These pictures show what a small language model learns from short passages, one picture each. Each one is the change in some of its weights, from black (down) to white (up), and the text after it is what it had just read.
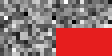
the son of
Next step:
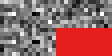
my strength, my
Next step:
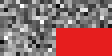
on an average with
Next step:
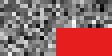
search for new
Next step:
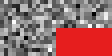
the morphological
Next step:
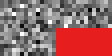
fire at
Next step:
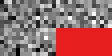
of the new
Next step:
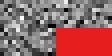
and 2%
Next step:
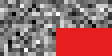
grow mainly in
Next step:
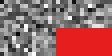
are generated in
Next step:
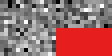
(here image without
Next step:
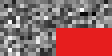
factor which influence customer
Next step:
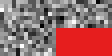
shocked material
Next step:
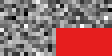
are: most
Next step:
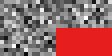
public becomes
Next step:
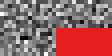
presented on the
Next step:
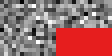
accounts up to
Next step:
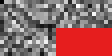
and cultural. A
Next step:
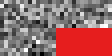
material, and human
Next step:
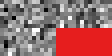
bridge between
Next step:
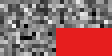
To validate the
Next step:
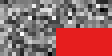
existing conditions".
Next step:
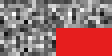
°C, an
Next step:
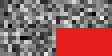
locating the
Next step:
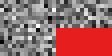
designs are
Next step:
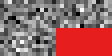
The author of this
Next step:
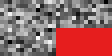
means that respondents
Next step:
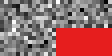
the control sample
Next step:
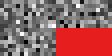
for fair allocation
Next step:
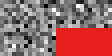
many IOPS
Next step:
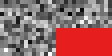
findings in a set
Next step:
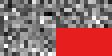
it is found that
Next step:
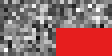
learning the program
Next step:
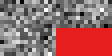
confirming that
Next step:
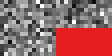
research method,
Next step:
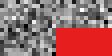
electronic features of
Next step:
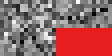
the data supporting
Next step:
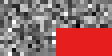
the immediate
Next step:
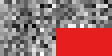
indicators of spatial
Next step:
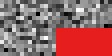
described that these strategies
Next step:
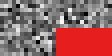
observed in mice
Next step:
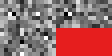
system. The use
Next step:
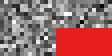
the thickness
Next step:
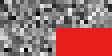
of AI in language
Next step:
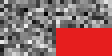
ideals of
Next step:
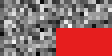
current use of
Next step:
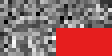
scanning similar
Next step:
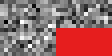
analgesic effects
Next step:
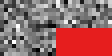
and a factor of
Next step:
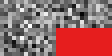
in this acid range
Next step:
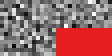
in deciding
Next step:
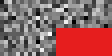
of Zinc
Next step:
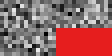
in a broad
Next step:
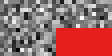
overall the utility
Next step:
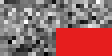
FYM 6
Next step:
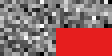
may state that
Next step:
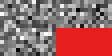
presented, the
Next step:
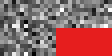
flexible and can
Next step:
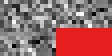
the practice by
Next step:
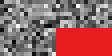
verbal and
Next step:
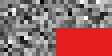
out to look for
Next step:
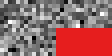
actionable insights
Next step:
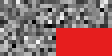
election and to
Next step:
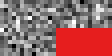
enhanced hardware
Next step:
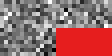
cultures that is
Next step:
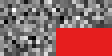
proposed to cover this
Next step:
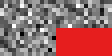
7 July
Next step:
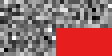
paid to
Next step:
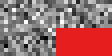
occur in early
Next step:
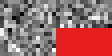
exercise of
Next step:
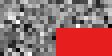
based techniques can be
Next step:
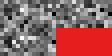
how resources can be
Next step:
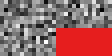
a day) -
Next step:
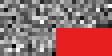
on appearances,
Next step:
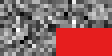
is consistent with
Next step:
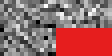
and matrix has been
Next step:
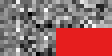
represented using
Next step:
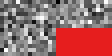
underway to determine
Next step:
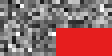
model in explaining
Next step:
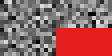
of the compounds towards
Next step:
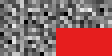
... This kind
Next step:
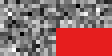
aspects and considerations
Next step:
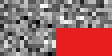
work and effort
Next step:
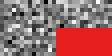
heart patients was
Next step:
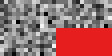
general, power
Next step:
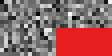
of adapting to
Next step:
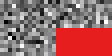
party integration
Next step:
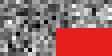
copper in these
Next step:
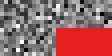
an operation defined on
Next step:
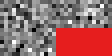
in all three cases
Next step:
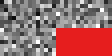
of the land*.
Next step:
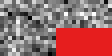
was developed and
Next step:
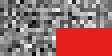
leads to lower
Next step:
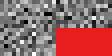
of EMT
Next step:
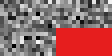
as biology of
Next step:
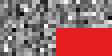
The first main practice
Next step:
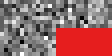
their use in
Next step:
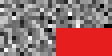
checks to
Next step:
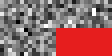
taking notes on
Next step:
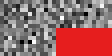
this study proposes
